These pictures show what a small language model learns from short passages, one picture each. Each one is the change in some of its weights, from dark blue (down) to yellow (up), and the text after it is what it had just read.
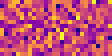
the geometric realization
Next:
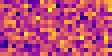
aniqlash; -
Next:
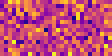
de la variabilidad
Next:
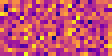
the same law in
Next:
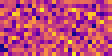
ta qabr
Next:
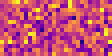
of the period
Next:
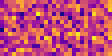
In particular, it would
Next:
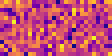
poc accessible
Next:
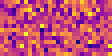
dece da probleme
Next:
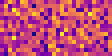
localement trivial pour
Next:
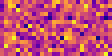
operators are defined by
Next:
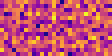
assume that this lemma is
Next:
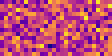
ценностей на
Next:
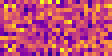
Given a relation
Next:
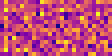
\item The free flow
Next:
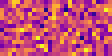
the radius of convergence
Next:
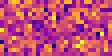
the diffusion equation
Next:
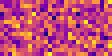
restrictive as we
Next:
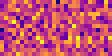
beheersing van
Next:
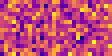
be a smooth complete
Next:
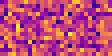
va N4)
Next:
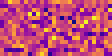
two subscripts
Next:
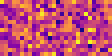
3, we prove results
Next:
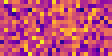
apparent randomness
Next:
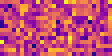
con el mayor
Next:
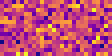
then there is an
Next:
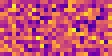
ask respectively for the
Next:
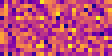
| \forall A
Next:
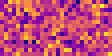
de utilizare a
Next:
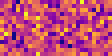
da época
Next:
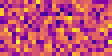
y privado.
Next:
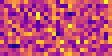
at special points have been
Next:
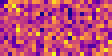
van szó.
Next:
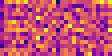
subset of matrices of rank
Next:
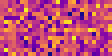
contribuir com a
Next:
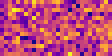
идей с
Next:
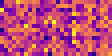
R. China.
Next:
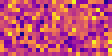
be less than or
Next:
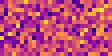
va boshqa
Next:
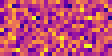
uchraydi, bu
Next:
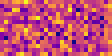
matrix, which can be
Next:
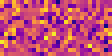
Tapi yang
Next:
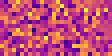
as $t \to
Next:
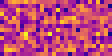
modda qurol
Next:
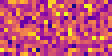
period, and
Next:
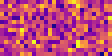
the Fermat metric
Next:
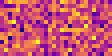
movement of a
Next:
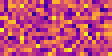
it is in fact a
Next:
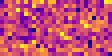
не только
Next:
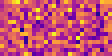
of the number theory
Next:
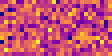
paciente teve
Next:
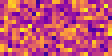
is, in general,
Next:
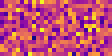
одно касание
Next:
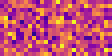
$S$, is defined
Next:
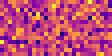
at risk"
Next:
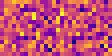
mentioned above,
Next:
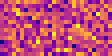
identified, and
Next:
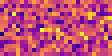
e ao conforto
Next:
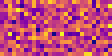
приводит к
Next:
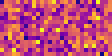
с реакционной
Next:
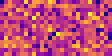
є оцінка
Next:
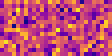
una discusión
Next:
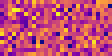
и выявить
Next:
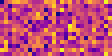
type with special boundary condition
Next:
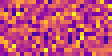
Int. J.
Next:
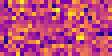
va Alisher
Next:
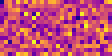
для того,
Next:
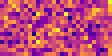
is an order on
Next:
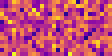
around the lower
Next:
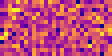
Учебник для
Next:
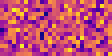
dengan sumber
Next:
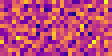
shu kecha
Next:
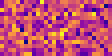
If the base solution has
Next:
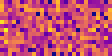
\to \coprod
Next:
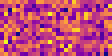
Gaussian measures
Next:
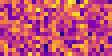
$M$ for the
